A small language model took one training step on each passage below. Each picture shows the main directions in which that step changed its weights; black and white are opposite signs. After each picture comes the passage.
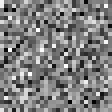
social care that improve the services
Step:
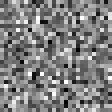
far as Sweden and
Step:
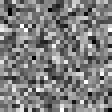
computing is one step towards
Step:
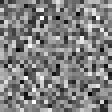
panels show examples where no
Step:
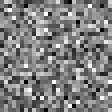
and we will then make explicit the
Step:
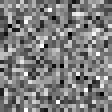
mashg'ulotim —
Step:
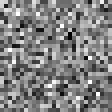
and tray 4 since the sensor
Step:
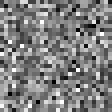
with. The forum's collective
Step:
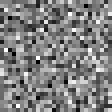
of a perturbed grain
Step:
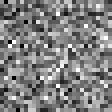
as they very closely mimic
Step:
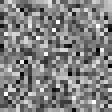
symmetry breaking
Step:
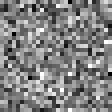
m_a v_a^2$, where
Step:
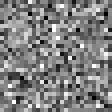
participation in the life of
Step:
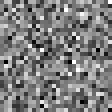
growth through directional S
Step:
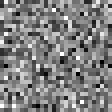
develop new applications, such as new
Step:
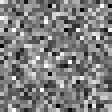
A.S. Eliseeva
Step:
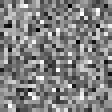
medical care is provided.
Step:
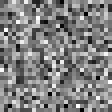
Marital status Married
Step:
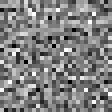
crystal X-ray diffraction
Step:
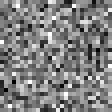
basis of their lithologic
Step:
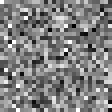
carcinoma based on age
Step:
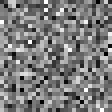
of Australia introduced a
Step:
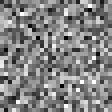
Refer to Appendix E for
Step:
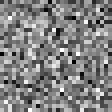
of their functions. With age,
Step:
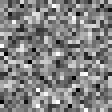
and how it emerges from an
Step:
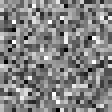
we describe does not critically
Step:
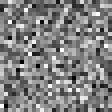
our study is summaries in
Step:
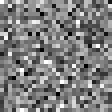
helium and heavy element
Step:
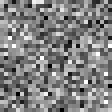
of choice (Steigman
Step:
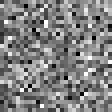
analgesia. By reducing
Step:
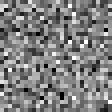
dinamakan sebagai
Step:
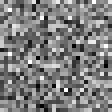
(3) lightweight state
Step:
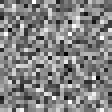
in mycobacterial disease
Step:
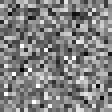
that would affect the correctness
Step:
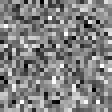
و دیگران،
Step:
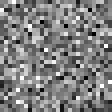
required for the scotogenic
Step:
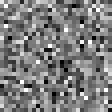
(often considering a distribution of
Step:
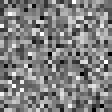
cracking experiments with
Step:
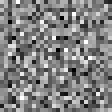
that fully determining whether the
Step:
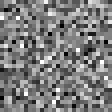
abundance is almost consistent
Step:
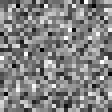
– ushbu metodni
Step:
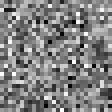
the best operating point and
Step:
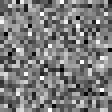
experienced an approximate
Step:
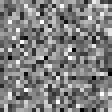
type of ice phase considered and on
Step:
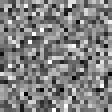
worker was paid a fee of
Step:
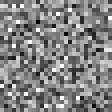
This means that the information does not need
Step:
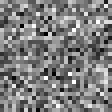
of the work to build a full
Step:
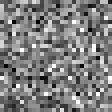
is far more accurate than any
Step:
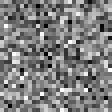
force factors of the links of
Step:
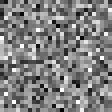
number of binned spaxels,
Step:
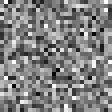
Coatings obtained in both
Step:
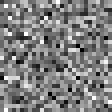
основанный на
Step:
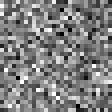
is typically due to exclusion of
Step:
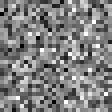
plataforma de desarrollo
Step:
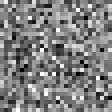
to SCCS Variable
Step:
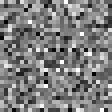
the appropriateness of using the
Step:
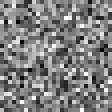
forte intensité en capital
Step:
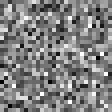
intensity of the landscape
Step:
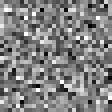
bangunan yang disewa
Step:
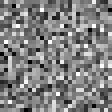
As for the second, third and
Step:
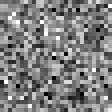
than 50 μ M can raise
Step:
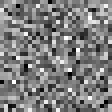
al ciclado del material
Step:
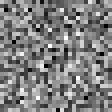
prevalent in tropical and
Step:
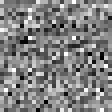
shell region. Figure 3k and
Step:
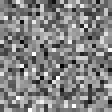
obtener 1 dato por punto
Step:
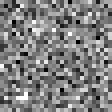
of the cross-helicity
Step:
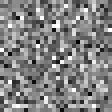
photon-number state, which can
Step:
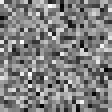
uses have an important role in the
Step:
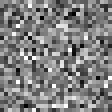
be updated mostly under learner
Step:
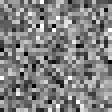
proposed model demonstrates superior
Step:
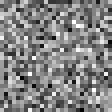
ensuring an optimised training
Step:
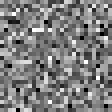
Co-manager, leader
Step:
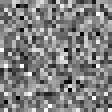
desak, mubolag‘a
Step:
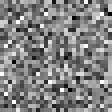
focus on battery
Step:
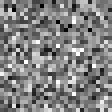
ерте даму
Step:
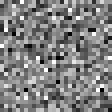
Airborne Instrumentation for
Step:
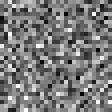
placebo) were removed from
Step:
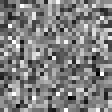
and $q_d(\infty)
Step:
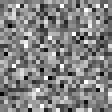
worden. Photo:
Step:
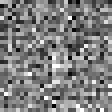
However, in terms of bulk
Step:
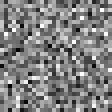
lie in these n-type
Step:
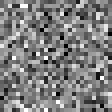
current situation of electrical and
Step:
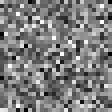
and aggregation rule,
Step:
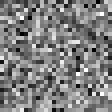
la audiencia, las
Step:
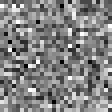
This is a cross-sectional observational
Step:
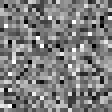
и использования
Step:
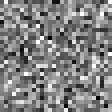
"required": true,
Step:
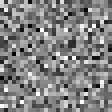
non-sensitive data, such as
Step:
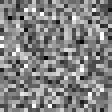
parte do Imposto de
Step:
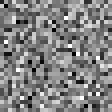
from the surrounding environment and
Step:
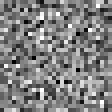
0.9$ for the electron case.
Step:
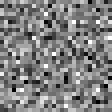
excluded younger than 18 and
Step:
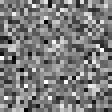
observe that the total energy of
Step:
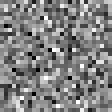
приближении, что
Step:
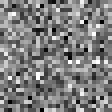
the sage due to the different polarity
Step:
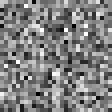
superconducting transition in
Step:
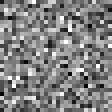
to support the biological conclusions
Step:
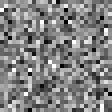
thermal stress the characteristic
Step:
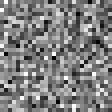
and Policy Reasoning
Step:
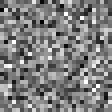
we choose the number of thermal
